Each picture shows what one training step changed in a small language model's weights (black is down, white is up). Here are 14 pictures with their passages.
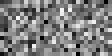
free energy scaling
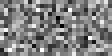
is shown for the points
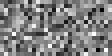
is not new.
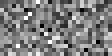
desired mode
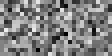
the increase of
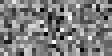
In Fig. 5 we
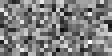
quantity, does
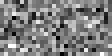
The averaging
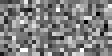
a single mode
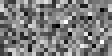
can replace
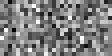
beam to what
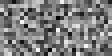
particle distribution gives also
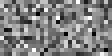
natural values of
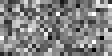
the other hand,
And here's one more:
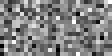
the threshold
